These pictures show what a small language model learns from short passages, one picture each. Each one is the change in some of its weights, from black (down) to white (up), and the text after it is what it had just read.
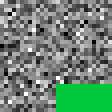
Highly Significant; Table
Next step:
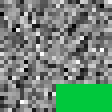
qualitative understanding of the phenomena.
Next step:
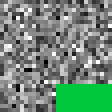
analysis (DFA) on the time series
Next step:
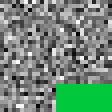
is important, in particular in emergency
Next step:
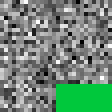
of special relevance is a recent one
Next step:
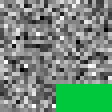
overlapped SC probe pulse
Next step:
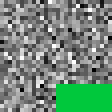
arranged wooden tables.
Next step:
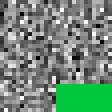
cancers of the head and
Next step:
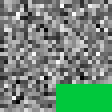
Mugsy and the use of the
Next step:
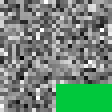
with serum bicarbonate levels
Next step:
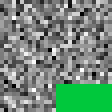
in deep inelastic scattering, {\it
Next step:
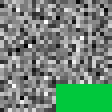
of production of thin-film
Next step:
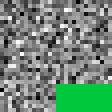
of chemical farming (using
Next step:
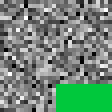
and cleaning eliminate
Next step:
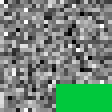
pseudo word recognition
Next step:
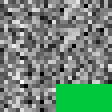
the knowledge of the path loss between the
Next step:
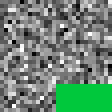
of the accounting records; -
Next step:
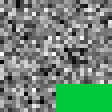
are lower than the corresponding value for
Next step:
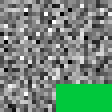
was general agreement that a slightly higher level
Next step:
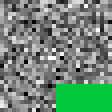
As a result, sedimentary
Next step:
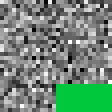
until pH 2 in the case of
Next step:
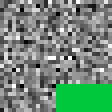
temporal evolution of CR diffusion
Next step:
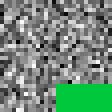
the exponential in the wave function for
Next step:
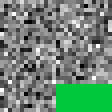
is also employed for the study. Need
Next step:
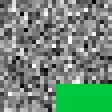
score of 23.05 with a
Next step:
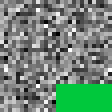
average accuracy, and the error bars
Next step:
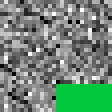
values of these parameters, it is integrated
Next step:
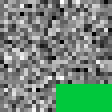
the effective dimension is $d+2$
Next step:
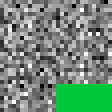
etc.). In [17] they go
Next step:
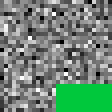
agreement with the theoretical value $C_3
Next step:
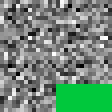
on 31th October
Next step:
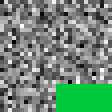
the classical application and another for the quantum
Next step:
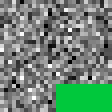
the time of a decay is defined as the
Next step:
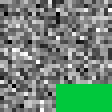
the generator $G$, consisting of
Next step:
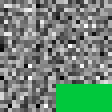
there are $m$ such independent functions and
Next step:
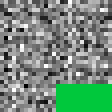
the ratio of the energy density in the
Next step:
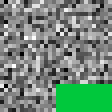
not correlated with the position of the
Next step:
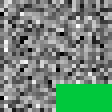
A WARNING –
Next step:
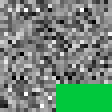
universities, but particularly the University of
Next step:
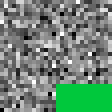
a good agreement with the lattice results of
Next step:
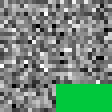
a saddle point(In fact,
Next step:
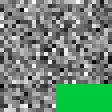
excluded $f$-electron systems
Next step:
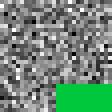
from this reranked version.
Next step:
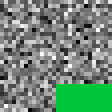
the elevational gradients of four
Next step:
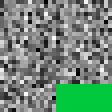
author and reader, it has a
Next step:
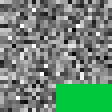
p : p \mid mn\}
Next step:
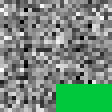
flux linkage in the winding being
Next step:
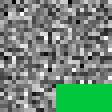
education, but also as a site of
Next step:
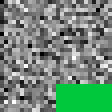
not exact and the noise and higher-order
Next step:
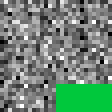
the monitoring process since the results of this
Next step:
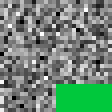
characteristics of individual leaders e.g.
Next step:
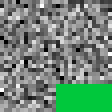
Cygnus~X. Figure
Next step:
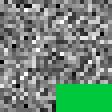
with MS (Figure 3) than with
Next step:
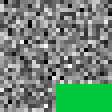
reaches much deeper than previously
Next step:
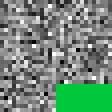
attack detection within the O-RAN
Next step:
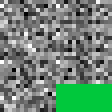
importance of identifying continuity among
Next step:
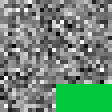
governance as the country was
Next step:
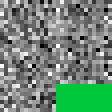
the plant prototype of the
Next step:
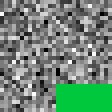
obtained by cutting the gourd
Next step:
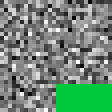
As we see in the text, all that
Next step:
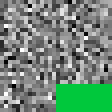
between the theoretical and practical training of future
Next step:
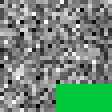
$s_i^\dagger$ by a
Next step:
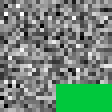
Sample - Analytical Balance
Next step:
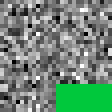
is not clear, we comment on a
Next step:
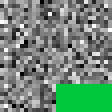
maintain a healthy human body, particular in
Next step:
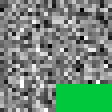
a binary relation \models between components
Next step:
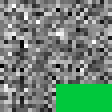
✓ ○ PPP
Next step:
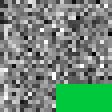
and entrepreneurs initiatives in the
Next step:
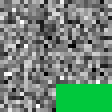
M. Kunert, W.
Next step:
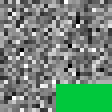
fraxineus* and
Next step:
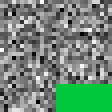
\text{if correct,}\\ 0
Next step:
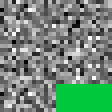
\end{eqnarray} and hence
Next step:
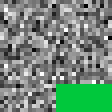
is removed. As is well
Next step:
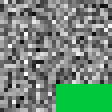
record the vertex distance of the
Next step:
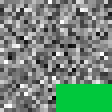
The weak coupling dielectric function can be
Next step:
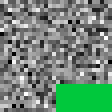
the slope, in the case of
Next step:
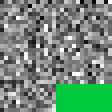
over one-minute recordings along
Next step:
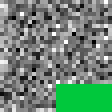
Metastable states in spin glasses
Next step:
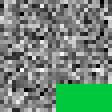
traded in informal
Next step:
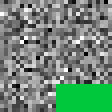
(rapid eye movement)
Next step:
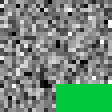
used by certain companies for the
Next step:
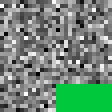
signatures and cryptographic
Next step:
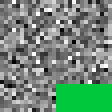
microcanonical and canonical
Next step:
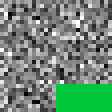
district is literate while in
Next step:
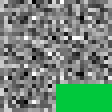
present survey examines various link adaptation
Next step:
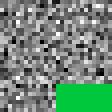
where the spin stiffness $\rho
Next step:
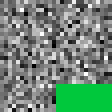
$\alpha=15$. Moreover setting
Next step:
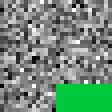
runs for 20 epochs with
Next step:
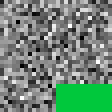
[7-11]. Mathematics
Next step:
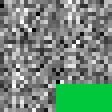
star-forming galaxies with offsets of
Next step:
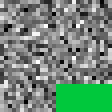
rises first with the field, reach
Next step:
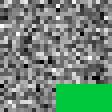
Conference Series*, Vol.
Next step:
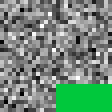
which can influence negatively in
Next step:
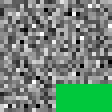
juicy appointments such as
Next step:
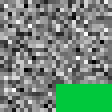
It is found that the one loop QCD
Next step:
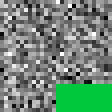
with the pupil, prepares
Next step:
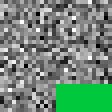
a unit change in Supplier
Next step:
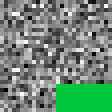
model cards and other ``provenance
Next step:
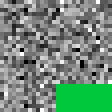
auctions formats can be
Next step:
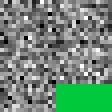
where the probing time $\tau$ is
